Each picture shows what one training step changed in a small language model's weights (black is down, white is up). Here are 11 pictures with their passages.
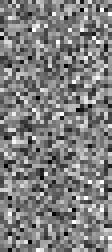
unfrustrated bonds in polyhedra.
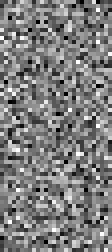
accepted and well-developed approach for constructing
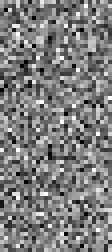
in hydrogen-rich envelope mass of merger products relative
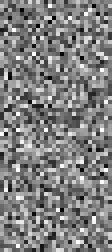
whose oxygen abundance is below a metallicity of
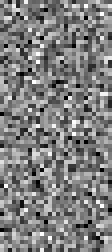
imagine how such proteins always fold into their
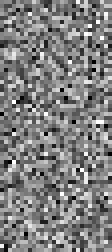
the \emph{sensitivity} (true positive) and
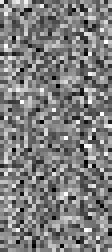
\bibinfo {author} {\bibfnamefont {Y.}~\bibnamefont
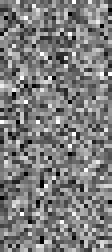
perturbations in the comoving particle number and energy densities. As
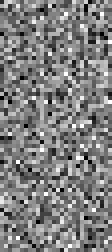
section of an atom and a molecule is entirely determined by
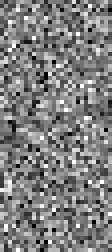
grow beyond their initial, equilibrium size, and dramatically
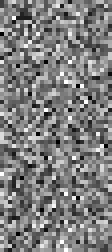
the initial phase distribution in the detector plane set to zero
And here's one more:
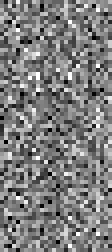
Lensing and Microlensing} Gravitational
